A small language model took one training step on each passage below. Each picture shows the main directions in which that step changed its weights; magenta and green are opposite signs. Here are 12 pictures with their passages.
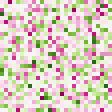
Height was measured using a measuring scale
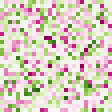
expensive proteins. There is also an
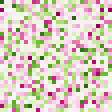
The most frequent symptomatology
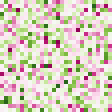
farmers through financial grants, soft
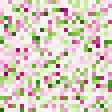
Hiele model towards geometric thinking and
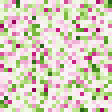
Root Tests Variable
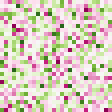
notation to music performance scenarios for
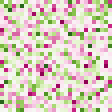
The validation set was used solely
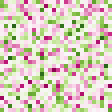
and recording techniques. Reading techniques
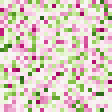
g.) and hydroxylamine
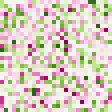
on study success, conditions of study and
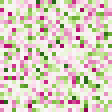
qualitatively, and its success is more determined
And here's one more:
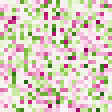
group interviews, in addition to my experience
